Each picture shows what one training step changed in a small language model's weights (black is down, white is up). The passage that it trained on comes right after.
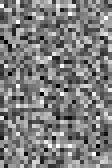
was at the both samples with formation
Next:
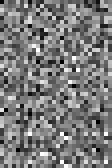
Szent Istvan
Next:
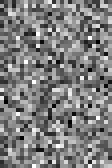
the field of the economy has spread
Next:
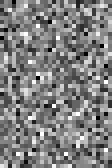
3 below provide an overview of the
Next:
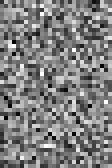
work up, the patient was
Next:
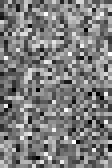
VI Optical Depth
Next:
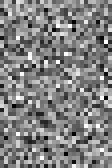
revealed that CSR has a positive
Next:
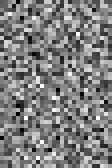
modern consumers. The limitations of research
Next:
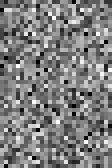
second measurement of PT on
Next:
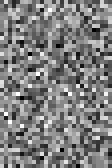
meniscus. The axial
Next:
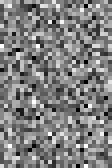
dimensions of quality of life and illness
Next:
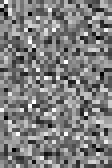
into the nitrogen fumes and
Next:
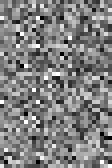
efforts to convince users of the
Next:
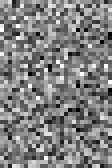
performed to stimulate revival.
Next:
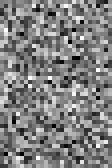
and anonymised where
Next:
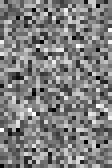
university is used as the central learning
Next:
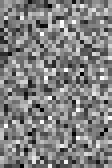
early warning signs of clinical
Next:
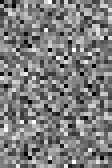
the fibres were under tension
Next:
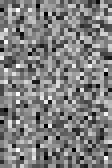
on fraud. This study conducted
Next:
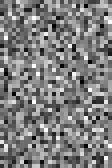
of 168 elite advanced
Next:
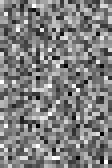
future competitiveness resources (World &
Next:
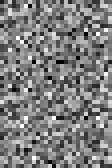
launch of the website in
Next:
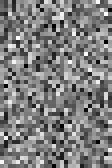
PCC, while the lowest value
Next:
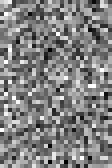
changes. User-defined
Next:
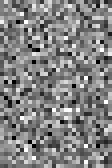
amount of 5 % was chosen for
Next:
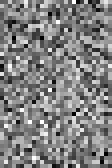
in partial fulfilment of the
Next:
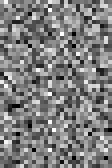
manufacturing. Nigeria's openness to
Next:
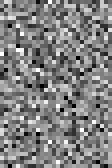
important to be noted that to obtain
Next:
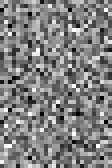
Automatic emotion recognition through computer
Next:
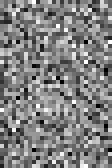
is accepted - Testing the
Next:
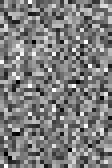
Framework was conceived, with
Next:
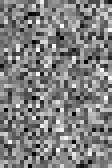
phase Test Case ID Test description
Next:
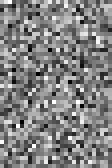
unchanged performance. Speed
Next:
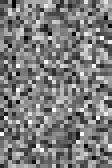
the targeted sample was from English department
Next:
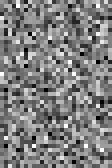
level being more complex and already
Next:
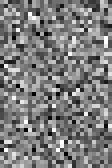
mainly used the Urdu and
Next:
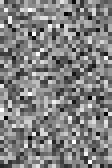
another risk factor because its power to
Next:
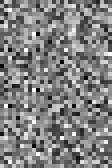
made to do a combined hot
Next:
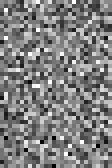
Reference speed and actual speed plot
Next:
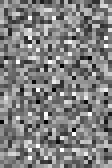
There was highly significant correlation between degree
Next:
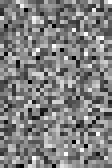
Purchase of Tablet
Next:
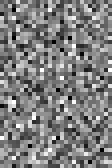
and teaching, working in an
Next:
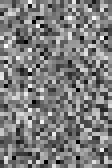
its effectiveness in shaping investor
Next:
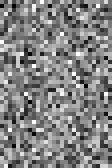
salinity and salt spray
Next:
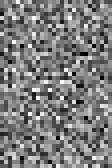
of innovative technologies 2. What is
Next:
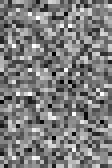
of the grafts during the
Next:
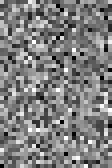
\subseteq B^\sim$.
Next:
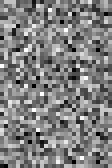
cleanup It should be noted that
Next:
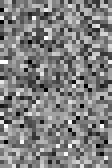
generated according to their specific requirements.
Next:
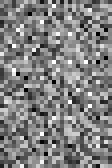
without the help of the teachers.
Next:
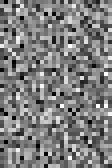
specific frameworks on HIL and to
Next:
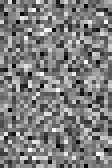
T lymphocytes and natural
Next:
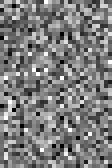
between diverse cultures, religions,
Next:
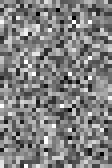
zero nitrogen content, it had improved
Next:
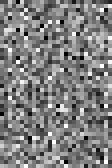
Morris AMBER,
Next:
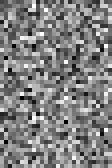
above. Some disadvantaged groups
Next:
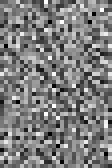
balance the trade-off between the
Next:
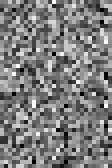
Table.1. Demographic
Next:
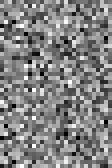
urban areas. I. INTRODUCTION THE
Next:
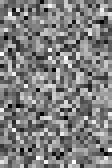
that, which it emerges from
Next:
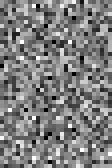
and a final block of direct comparison
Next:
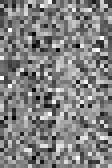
the variability in heart rate variability
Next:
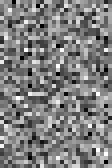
canteen system. Long
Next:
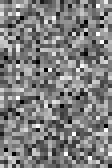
Therefore, the impact of capital on
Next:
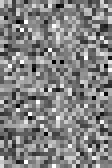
machining and tool temperature in United
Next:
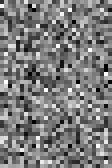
their own behavior, assess their personal
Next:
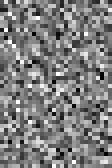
result, many of which are unknown
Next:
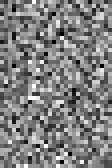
and Information access are three interrelated
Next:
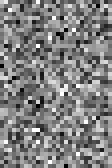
avascular necrosis of
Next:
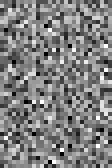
all”. Similarly, the schools with
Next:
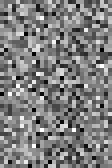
and expertise to combine in a
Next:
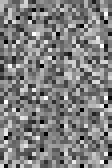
in the downwind cone
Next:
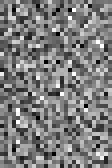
and methodology, and wrote
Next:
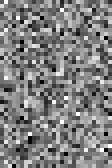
Central Sudanic language
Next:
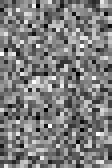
a compromise taking place on
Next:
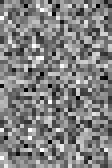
of telecommunication networks
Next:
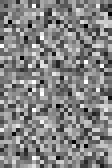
feasibility of selection of such a
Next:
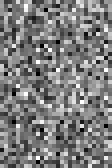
from outside Bangkok and boundaries
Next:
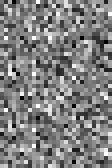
1, when triggered by a
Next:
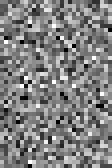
simple addition. This technique is defined
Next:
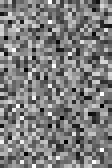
resin transfer moulding or
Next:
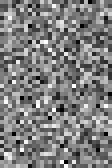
insomnia phenomenon.
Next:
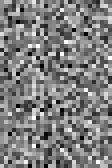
Technology is a tool which teachers use
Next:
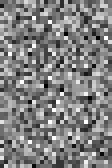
citizen worker). For
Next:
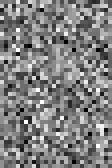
in power systems is with considerable importance
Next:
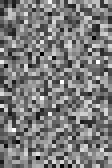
one who makes the decision, the
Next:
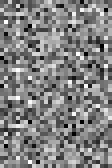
The first Mickey Mouse
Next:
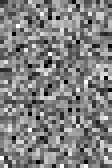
risk assessment (NGRA),
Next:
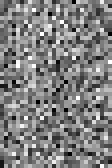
Number of workers at the selected
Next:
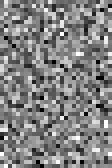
approach is termed as Platform
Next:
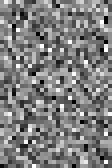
and cathodic peak
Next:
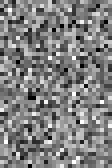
over truth, underneath
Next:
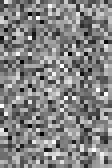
assay nor flow cytometry revealed
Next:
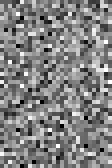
officer by the Government Public sector
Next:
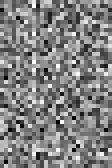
a data governance policy with clear
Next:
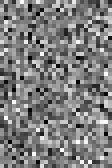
(after Sissakian
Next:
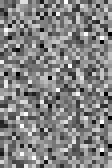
while 27 female scholars made up
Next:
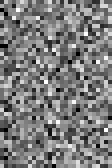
includes measuring the testability based on
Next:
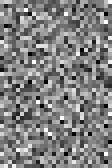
ammonia synthesis reaction as a
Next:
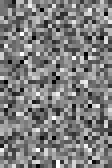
by PA category* PA
